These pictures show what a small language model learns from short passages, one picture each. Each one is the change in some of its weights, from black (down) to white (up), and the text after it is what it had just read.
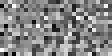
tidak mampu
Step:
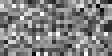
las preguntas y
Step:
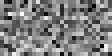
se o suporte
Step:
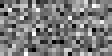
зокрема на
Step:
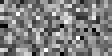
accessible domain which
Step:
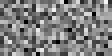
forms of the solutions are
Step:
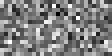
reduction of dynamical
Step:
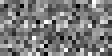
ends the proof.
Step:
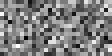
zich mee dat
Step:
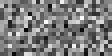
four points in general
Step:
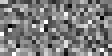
fixed points. There is
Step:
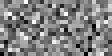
of the hypergeometric
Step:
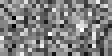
semana durante 6
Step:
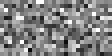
inicial del
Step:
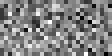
the constant evolution of
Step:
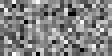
advantage of
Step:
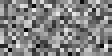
pesquisa como forma de
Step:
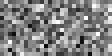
of Images.
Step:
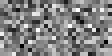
when the algebras in
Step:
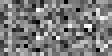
that the approximation becomes
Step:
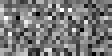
for nontrapping
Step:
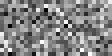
proof of Lemma 1,
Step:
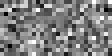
якостей, до
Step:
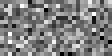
papel fundamental em
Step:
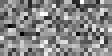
zero, we see that
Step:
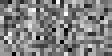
etish mumkin
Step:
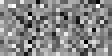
\cdot \nabla
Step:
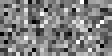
an even positive integer.
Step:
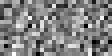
of $S$
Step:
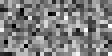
equivalent to $\bx
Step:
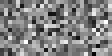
the set of actions
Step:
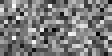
actualmente la
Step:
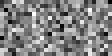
sababli ular
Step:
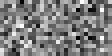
on $\l\in
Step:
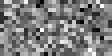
We will finish the
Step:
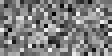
$g$ as
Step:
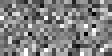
adjoint functors
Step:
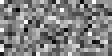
may) increases
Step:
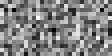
can be casted as
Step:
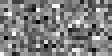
that (2) is
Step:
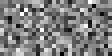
is a manifestation
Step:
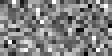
Let $h$ and
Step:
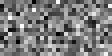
at first appear.
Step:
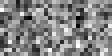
the mirror we
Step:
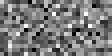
complete generality from the
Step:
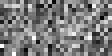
immediate consequence of
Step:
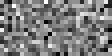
upper bound can be
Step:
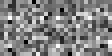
i. holds.\\
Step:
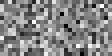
continuous, we require
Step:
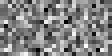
to consider presentations
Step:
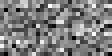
uji *independent
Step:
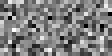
care l-a
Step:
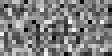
of distribution component is
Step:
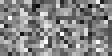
In this subsection,
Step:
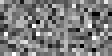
that $H$ is
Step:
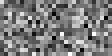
in $H$ that
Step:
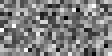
innovation in the
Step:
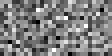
that the stopping
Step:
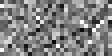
simulations on a
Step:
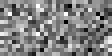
of volume.
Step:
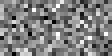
situação dos
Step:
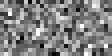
which allows to
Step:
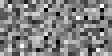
can show that these two
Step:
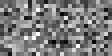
и приведем
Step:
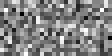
disinfection in
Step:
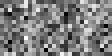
деятельности на
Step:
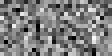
and therefore is positive.
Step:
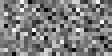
si ha visto un
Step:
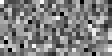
in terms of homotopy
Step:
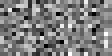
населення та
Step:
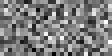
the most significant properties
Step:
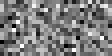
This determinantal point
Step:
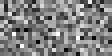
contra de manera
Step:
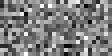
de cercetare
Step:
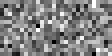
of the fundamentals of
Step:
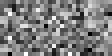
polynomials. Their
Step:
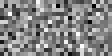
of homeomorphisms
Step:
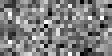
a homomorphism. The
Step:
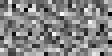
borish va
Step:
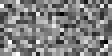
following correction of the
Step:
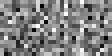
an ethical
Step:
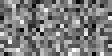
which is not at all
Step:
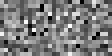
die in der EN
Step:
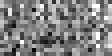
onasi chunki
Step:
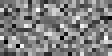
и продажа
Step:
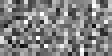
of writing
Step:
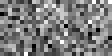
one variable, that there
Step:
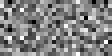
algebras over $\mathbb
